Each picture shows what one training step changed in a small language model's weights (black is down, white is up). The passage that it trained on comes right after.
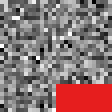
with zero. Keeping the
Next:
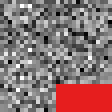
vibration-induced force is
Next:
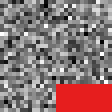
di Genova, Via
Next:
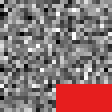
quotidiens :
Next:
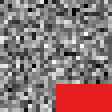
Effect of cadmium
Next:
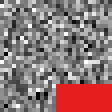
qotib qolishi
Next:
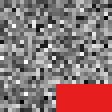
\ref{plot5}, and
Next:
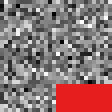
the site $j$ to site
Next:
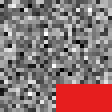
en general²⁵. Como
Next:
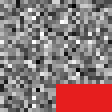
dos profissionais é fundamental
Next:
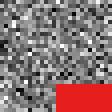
insoniyatning diqqat
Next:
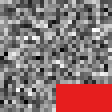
funded by EPSRC
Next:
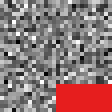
Estamos incentivando
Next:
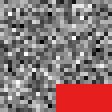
the solvent element since it
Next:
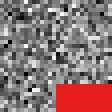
to the originality of the
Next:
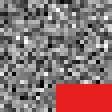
its undeniable success,
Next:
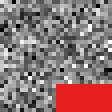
line $\varphi=\pi/2$,
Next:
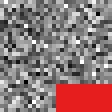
the $s_5$ and
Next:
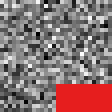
and produce a new charge
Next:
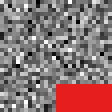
This method has been applied to the
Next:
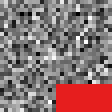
The second model (exponential
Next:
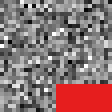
ularga nimanidir
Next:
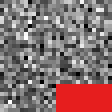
galaxy clustering data using direct
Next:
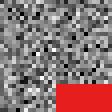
polarization is only due to the
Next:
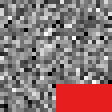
De facto, continua a
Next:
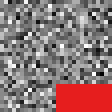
se realizaron exclusivamente
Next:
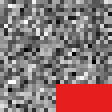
| \langle \bfp +
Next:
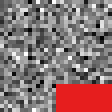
особенности города
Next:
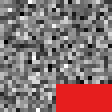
algorithms for the direct
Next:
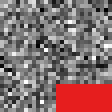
связи с этим
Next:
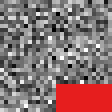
$T$ and $p$ for
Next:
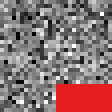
seguro comer alimentos
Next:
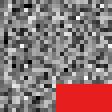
da attuare nel settore
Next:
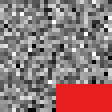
same crucial piece of
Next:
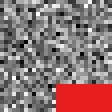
interference terms is completely
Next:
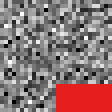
robust with regards to
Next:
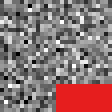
In this paper we offer an
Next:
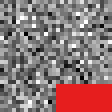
{Ingalls}, James
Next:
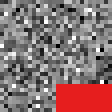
gravity. Peter
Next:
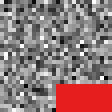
determine the structure constants,
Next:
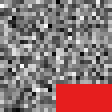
denoted as $({\bf
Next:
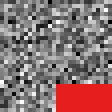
Hopf map is \beq
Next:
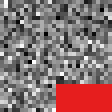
the process of creating a
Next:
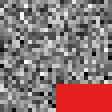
de cicatrizes, sem
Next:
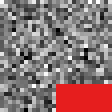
flourishing research
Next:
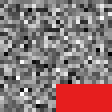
producto interno bruto
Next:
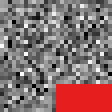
pg4} gives \[
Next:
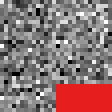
masalalardan biri bu
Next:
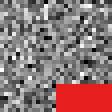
depending on the specification of the
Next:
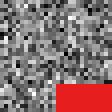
fortalecimiento de las
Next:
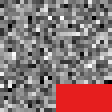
electrical resistivity.
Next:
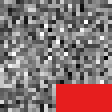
totalitarios. Había
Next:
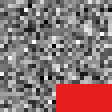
and the computational load.
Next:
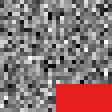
relationship between distance and
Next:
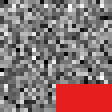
himoyalangan asarning
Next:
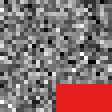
quantum portion prepares and
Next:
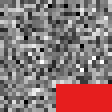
\\ Randomly within the
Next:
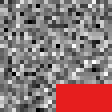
kabi nodavlat
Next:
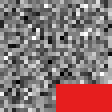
tunneling phases can be
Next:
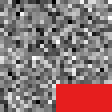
папірцем для
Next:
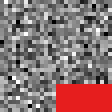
and previously generated
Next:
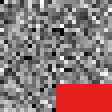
o'g'li Andijon
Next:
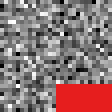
баданга енгил
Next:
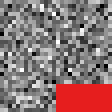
k , que são: ativos
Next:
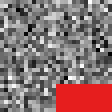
шляхом [4].
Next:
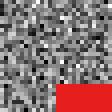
qaytmas shodliklarning
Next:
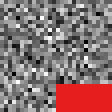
the perception of parent
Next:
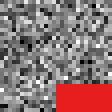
data thus suggest $\delta
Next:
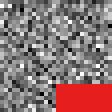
de las cenizas de
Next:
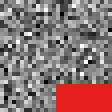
of the initial part of the
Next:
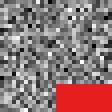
(nima yordamida
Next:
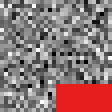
repulsive forces between two,
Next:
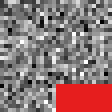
a variety of choices
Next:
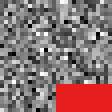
dynamics. It is obvious
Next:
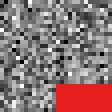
Bu yerda Beruniy
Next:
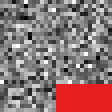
ein wenig darüber
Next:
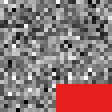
with the $650$ GeV
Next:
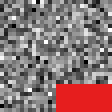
memory of the operating system.
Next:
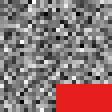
distribution agrees with the blue
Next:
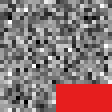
a stochastic approach,
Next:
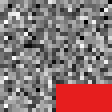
in further reduction in sample
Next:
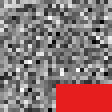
of time "away" from each
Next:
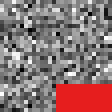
the filling factor $f$,
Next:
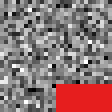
the nature of the dark energy
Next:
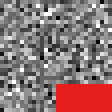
problem. For example, starting
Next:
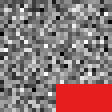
pulp, a sharp
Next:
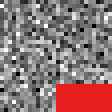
velocity, i.e.,
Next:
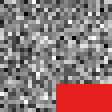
e-e-interaction in
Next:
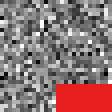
function of scale factor. The
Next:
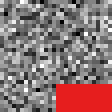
deviations on the machining
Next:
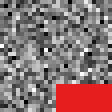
efficiency. However, the
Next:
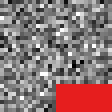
reportes publicados a
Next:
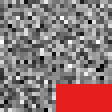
Toshkentning yerosti
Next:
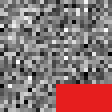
formed by a superposition of
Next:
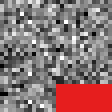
function of $t^\prime$, at
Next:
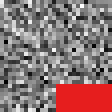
Academic City,
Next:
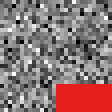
for $\Delta$. These differences are
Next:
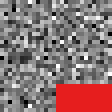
defined and we instead get
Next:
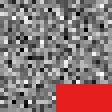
programu PIONEER
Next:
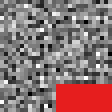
memory. Accordingly,
